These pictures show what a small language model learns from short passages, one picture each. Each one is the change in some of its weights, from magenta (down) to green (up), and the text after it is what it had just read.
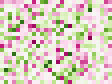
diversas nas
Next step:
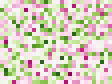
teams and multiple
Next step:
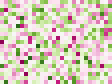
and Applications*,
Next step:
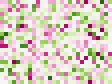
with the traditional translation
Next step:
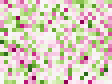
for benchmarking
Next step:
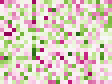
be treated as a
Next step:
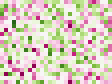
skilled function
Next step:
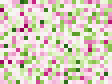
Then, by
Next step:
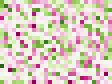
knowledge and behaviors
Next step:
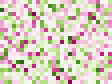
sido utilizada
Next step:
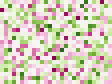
will observe a different
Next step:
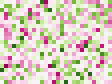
fanlari bo'yicha
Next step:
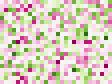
it can only be
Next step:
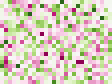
is presented. A
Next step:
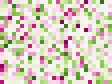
de la red,
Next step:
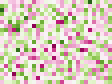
prostate size,
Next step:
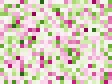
Spikes -
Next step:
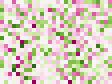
arte: El
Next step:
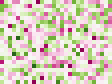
airborne information
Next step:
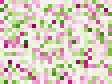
revelou uma
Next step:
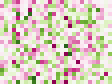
values, we search
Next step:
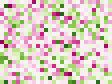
interesting for applications because
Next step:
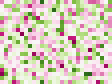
Do you find
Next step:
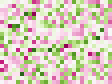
technical, and
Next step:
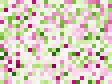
individual in their
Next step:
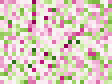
be improved further.
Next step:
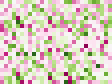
of degrees of
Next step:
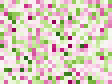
good news,
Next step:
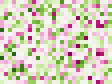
en que su
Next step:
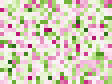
Commission in the
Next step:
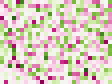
коли необхідно
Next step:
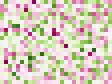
adaptation data is
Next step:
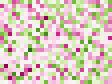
formed that a PR
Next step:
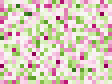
EURAF is
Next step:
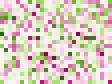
da década
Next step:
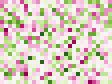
at a delay of
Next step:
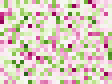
other morphologies,
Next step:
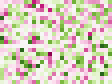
also sought
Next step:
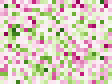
reviewer and the
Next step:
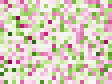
for circular economy
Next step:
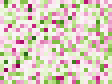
resonance in
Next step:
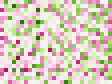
Development of Human
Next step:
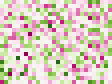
these countries remains a
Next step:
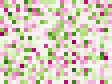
passed through a
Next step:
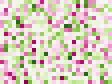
of benefits. These
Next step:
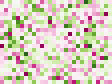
of shared European
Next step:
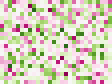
are far more
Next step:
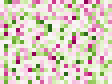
would miss.
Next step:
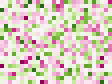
issues*, n.
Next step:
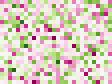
on RET experiments
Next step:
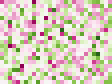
be studied through
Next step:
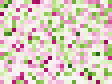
way words are used
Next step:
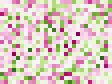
this, the results
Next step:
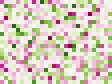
First rib
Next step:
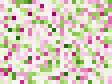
then systematically
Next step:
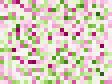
have been identified:
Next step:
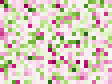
modulus of
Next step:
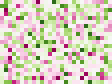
type and growth stage
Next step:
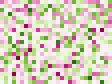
que tienen
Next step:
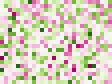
tashish jarayonlarini
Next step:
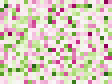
applications by ensuring
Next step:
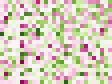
while gaps with
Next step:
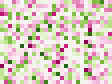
this will make it
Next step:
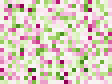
tra altro,
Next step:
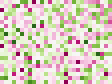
Thus, we have
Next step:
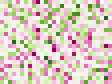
process, but this
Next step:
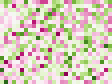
classes of faces
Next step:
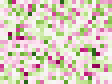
is about 50%
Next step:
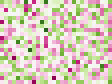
competence, that
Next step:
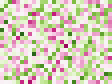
efficiency of reproduction
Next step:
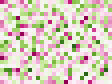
for N very
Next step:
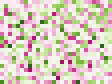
material is indicated by
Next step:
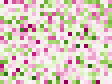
a clínica
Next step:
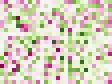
for re-used
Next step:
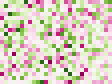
indexes which are
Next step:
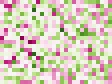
as free parameters,
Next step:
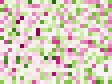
max 12 months
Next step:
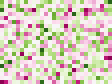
radiotherapy after
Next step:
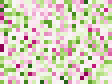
education methods to make
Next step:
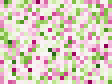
balance of the per
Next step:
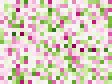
Equality of
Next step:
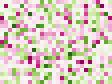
лет. В
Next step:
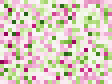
peak at the center
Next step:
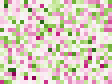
animal model of
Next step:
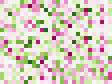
De trends
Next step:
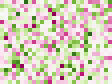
actele de
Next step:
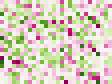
adheres to the
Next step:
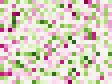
dipilih untuk
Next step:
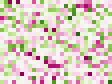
asosida virtual
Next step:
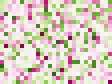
до дій та
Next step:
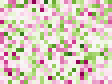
zeroes of the
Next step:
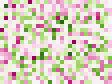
p. The
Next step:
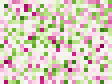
translated videos
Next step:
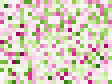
agreement with the model
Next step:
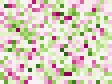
interesting to note that
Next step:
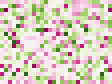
and Social* -
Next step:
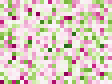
problem'' are
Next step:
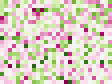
artigo busca
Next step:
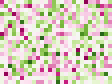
spectrogram of
